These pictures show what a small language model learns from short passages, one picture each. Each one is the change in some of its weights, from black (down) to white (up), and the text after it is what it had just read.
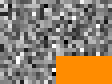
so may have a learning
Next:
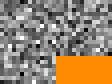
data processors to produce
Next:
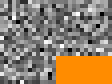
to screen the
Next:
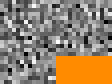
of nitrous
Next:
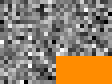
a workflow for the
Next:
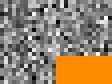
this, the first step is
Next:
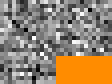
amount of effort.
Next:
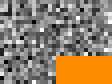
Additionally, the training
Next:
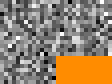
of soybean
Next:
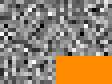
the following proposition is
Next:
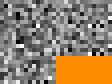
40cm than those
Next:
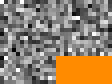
41 transmission line
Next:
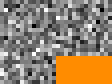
viscosity observed in
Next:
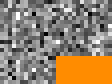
outputs,” because
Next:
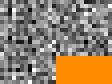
Introduction and
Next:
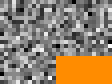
positive effect on MPS
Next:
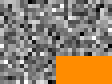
less time as the questions
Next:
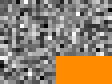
reference crop did
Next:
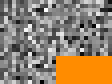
the same way, the
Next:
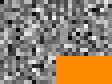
the mean exhaust
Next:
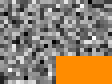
results differ in a
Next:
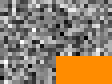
solutions based on analysis,
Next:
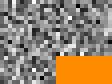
intervention involved
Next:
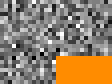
sensors, need to be
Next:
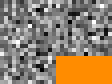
the patients observed included:
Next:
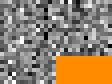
transfer learning models:
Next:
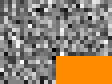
the summer,
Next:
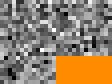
fiber core and
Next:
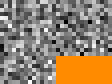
shape of the
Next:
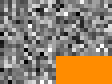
the user is considered to
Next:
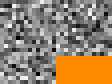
and recovery was
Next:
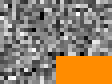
given temperature. This equation
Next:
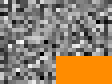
screening, and
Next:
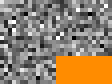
development of communicative
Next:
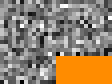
difference Δ between
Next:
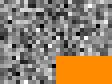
is a national study,
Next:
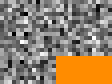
very difficult to
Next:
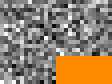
and additional geographic
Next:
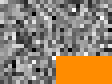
7. Storage
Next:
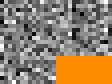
his theory.
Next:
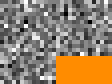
Faculties and
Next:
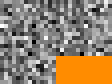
the Hospital
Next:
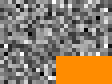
analysed (using
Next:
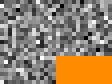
encompasses the
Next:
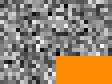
or more agents need to
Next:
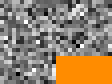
either in this age
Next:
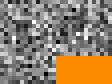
Morphological contributing
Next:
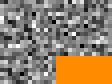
on Data Sharing
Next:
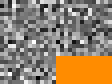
space limit.
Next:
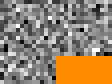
a particular range of frequency
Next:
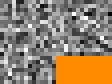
fixed at 1,
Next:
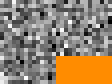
be viewed as a
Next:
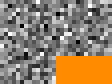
which the robot is
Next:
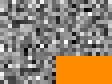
efficient method of reducing
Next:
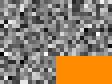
channel model results in
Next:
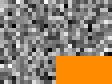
students' performance and cause
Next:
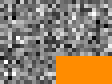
does not mean that
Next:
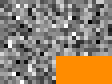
they are inviting
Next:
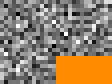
C-section in such
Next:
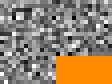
and prognosis by
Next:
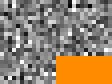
countries; however, the
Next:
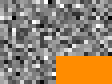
interview? Yes
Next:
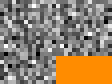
of continuous performance of
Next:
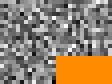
and second-order
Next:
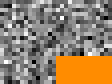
and communication skills among
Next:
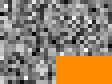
even in a small educational
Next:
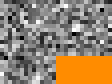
challenges. *South
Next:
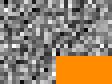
technologies to handle the
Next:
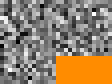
observed in the present study include
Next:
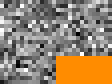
and quantification of
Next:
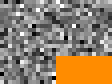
To safeguard
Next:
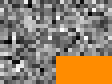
Sampled in the
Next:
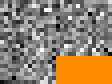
research due to its wide
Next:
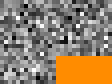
April -
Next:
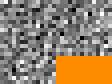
"Evaluation of
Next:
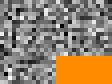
or comments against
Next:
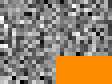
facilities consist of reducing
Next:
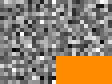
dredging and
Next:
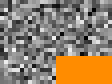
in the region. This
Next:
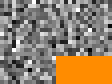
test result and actual performance
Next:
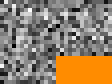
Row Apgar
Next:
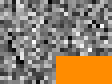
Rating Score The
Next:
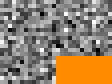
be published in a data
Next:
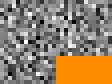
today children are
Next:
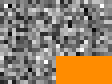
colliery at
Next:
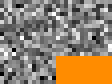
replicate that
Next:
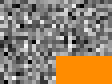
Tourist's interest in
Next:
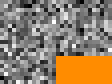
require an overpotential
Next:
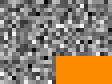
their empowerment in
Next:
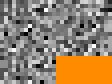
the same way by all
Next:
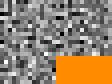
on government for health
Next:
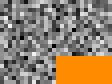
for their real-time
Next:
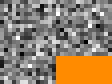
a suitable distance
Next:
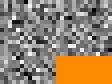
by the fact that it is
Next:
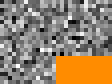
by hand and medium
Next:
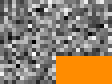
the DSC cell.
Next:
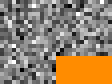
of results that can be obtained
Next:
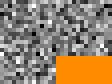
is perceived to have
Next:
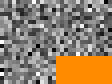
field applied on the material
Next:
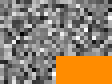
were carried out according to
